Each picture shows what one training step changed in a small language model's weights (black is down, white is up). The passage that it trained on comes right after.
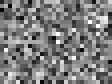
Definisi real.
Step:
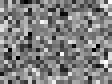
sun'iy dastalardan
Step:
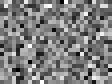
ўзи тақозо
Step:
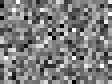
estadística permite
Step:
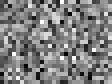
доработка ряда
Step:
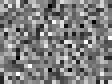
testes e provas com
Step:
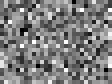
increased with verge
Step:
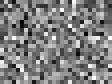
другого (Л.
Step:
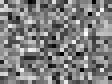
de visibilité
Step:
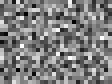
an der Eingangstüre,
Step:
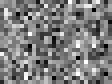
terpublikasi dalam
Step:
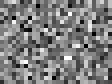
ko'chmas mulk
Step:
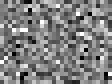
ta'lim sifatini
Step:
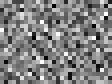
el posible futuro
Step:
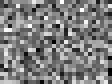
Evaporations- und
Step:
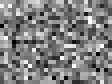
justiție. În
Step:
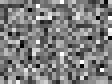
sie wieder
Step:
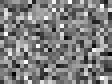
operasi. Sebelum
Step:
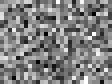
desenvolva seu
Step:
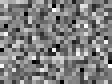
4= casi siempre o
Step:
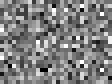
mesmo sendo uma
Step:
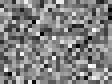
в Афганистане и
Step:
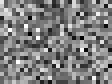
bilish tuproq va
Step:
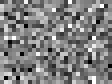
открытие. -
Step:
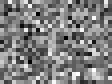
Features of Folk
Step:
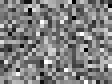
ta'lim muassasalari
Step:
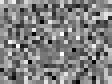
Quedas significativas
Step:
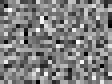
Les employés
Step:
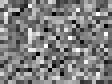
visto que possibilita
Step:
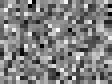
U društvenom
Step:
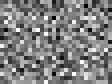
средства логичны
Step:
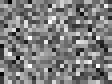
de estresse e comparar
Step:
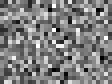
como el hecho de
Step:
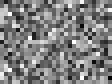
terhadap klien dan
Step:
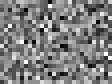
Sahabat Baru
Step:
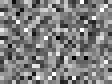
завжди повинна
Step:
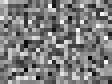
alemana en la que el
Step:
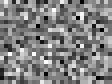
засобу формування
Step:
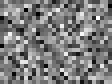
qurilmani topish
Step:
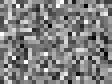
y le permiten una
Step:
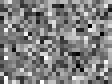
ablativa para o tratamento
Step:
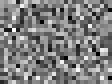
1 Hujum uchun
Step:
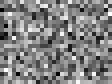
el resto son *los
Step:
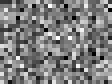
дипломатия ва
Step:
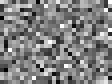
conduta do assediador
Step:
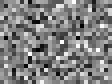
zu erleben oder
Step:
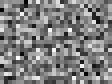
maires et les élus
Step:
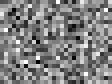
va uni oldini olish
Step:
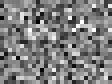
talão, o esmagamento
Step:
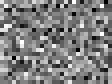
Biographie* 8
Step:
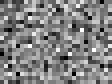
Ссылка для
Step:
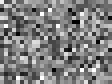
lo anterior me
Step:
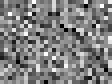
organizacional y pocas
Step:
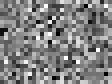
olmaydi. Ona
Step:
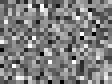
un instrumento que
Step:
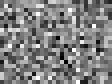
течением различной
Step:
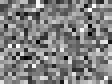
o'zaro aloqador
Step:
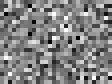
XII Convegno
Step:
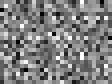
acidentes, deixando
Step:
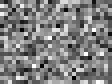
“Senin kaşına
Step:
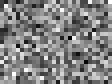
(мл/мин) в
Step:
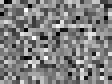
qizi O'zbekiston davlat
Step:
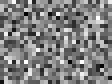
il reale; per de
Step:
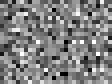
munosabatlar fanining
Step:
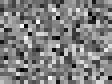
qilar ekanmiz,
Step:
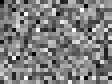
13 yoshli qizning
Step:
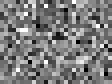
5. Piriniyazova
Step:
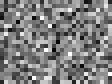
activities, books
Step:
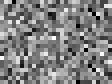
pe domenii.
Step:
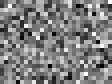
si procede, del
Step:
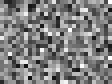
ko'p ekilib
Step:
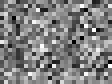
del sistema; un
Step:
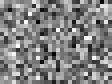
хос хусусиятлари
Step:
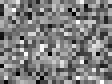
notamment. Elles
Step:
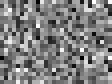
fast food ve
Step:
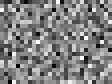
nutq orqali
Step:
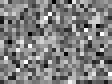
tomonidan qurilgan.
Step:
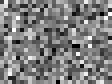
ad esempio, dal
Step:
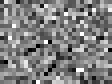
por plataformas
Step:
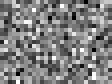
ва уни жамият
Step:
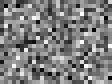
after Vadym
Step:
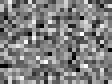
arquitetos e
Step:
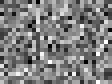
nurse competency
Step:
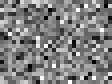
3. Шайх
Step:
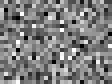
og projekter fra
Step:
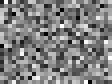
отражает идею
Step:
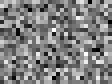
pares y otros
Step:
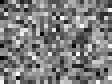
into the activities of
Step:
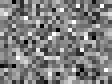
Schuld* bukan
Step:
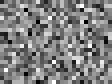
tahlil va pedagogik
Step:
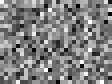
adquiere más
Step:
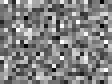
ҳудуд ичида
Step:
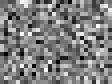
davlat moliyaviy
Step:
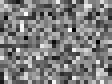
com um esforço
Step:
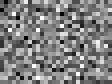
яхшилик ва
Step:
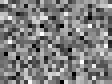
o idoso. Por
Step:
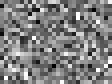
gibi faktörler
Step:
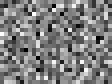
como pertinente da
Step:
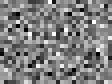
The problems of structuring
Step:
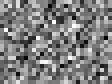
testing capacity.
